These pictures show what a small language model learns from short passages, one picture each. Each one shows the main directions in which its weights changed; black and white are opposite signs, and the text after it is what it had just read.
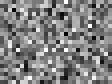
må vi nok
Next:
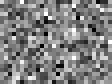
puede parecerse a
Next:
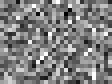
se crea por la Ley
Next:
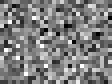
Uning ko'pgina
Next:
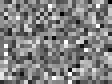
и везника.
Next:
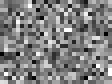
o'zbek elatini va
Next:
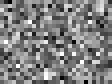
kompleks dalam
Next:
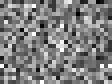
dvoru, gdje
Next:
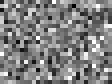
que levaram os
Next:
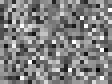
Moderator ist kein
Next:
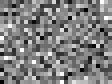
jarayonini davr talabi
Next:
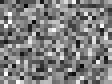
articles, with the
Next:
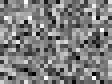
Valdete Maria.
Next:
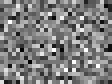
за счет быстрой
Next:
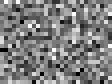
- de *aantallen*
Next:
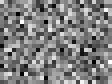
de guiar suas
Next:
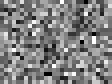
olinish, o‘z
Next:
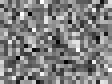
um cão submetido à
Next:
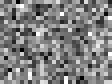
6 Yansıtıcı
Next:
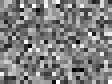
agents économiques en
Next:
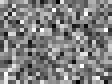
estratégico, plan
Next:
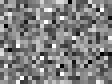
Институту. ²
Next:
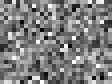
именно снижению
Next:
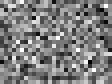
va tarmoq ko'lami
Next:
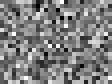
atlântico, mas
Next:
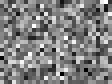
specificities are
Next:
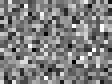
telescopio: que
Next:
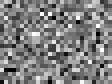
единицы, в
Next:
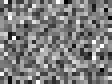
tirek sózdi
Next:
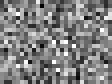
die Beiträge aber
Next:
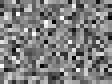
мг/кг га)
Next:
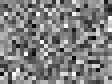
be promoted for distant
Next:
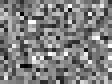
madaniyat va an‘analar
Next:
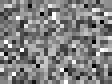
ва кимёвий
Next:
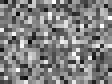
sebagai peneliti
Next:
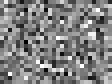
ayniqsa, yerdan
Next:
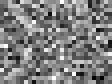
Bu umumiy qoidalarni
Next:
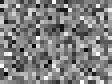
que a integridade de um
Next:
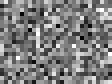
Visual Studio.
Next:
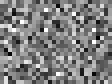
menunjukkan adanya
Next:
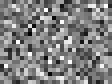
en América Latina y
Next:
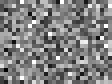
olishda, ijtimoiy
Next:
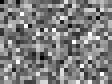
License). При
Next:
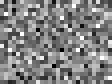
bien-être des
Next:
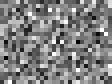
ifade etmesinde ve
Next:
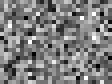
assurances concernant le
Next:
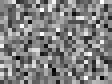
premier pas vers la
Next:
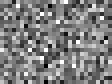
ишчи таърифини
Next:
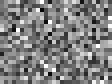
Stress Scale in its
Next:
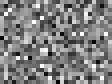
todo o país na
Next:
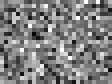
von der jüdischen
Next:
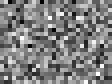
tanged tools such
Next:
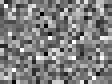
dlya vsekh i
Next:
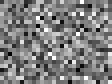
RICHARD A.
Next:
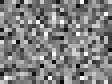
2. Лобай Р.
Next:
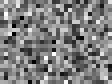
tenham total
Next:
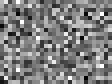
river basin: Tom
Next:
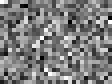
Xilingele Grasland
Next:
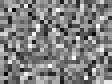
tels que les pays
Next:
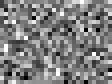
xususiyatlari milliy
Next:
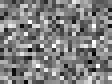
Russian Federal
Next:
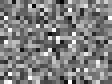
Потому, что
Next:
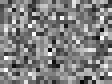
dan Kreatif Siswa
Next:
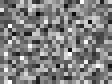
sulolasi chuqur
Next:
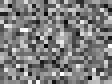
rivojlantirish, aholining
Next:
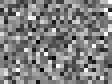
to #metoo:
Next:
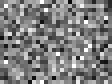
au-dessous duquel
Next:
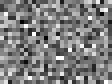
maqolaning asosiy
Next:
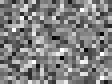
EC, Agid Y,
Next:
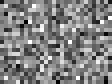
Peru, Equador,
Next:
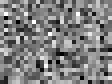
profilaktika ishlari
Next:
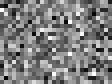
It was concluded
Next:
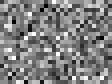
bosqichda amalga
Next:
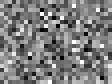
експертів було
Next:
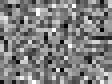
desarrollo de un
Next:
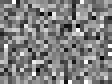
боис маъмурий
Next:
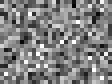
física importante é o
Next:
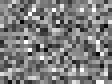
JARRY, M.
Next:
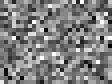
qo'limizdagi bu
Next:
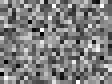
comunicación en la
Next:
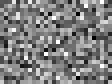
течение трёх
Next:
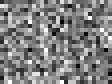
o Terrorismo
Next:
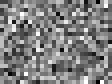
Hasil Tabel 6
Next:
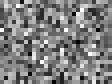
coloración rosada,
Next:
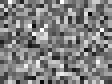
instancia, el
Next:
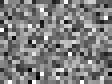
gran Chomsky*.
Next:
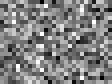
jonli muloqot
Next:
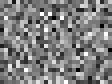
колекції. З
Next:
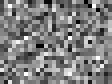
studiare come il
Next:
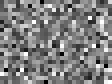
sifatida davolash va
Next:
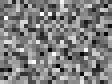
книге известного
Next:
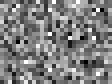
la batalla de
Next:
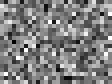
için en etkili
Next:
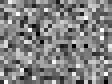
of dreams,
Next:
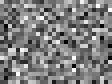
activitățile industriale
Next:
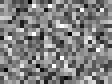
pihak para medis
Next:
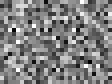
Comm. Pachal The
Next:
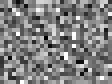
desse estudo foi
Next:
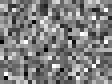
kabi sanab
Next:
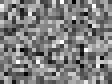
açısından, 7
